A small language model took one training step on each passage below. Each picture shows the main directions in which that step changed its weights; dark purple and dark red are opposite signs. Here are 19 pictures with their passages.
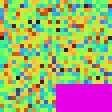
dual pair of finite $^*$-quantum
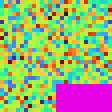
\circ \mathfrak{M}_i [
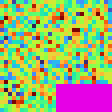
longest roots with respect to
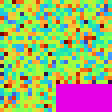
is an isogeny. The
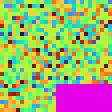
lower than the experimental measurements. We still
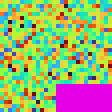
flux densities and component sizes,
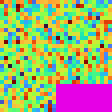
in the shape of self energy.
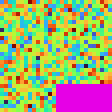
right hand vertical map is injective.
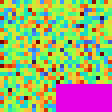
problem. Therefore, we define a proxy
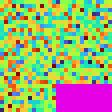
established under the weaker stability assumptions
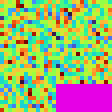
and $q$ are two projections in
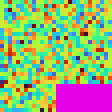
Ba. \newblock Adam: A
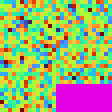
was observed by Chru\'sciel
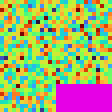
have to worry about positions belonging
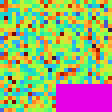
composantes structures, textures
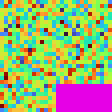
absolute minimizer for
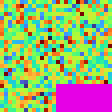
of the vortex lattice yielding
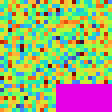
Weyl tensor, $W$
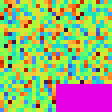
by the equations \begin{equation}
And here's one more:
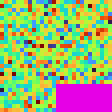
confirming the cornerstone
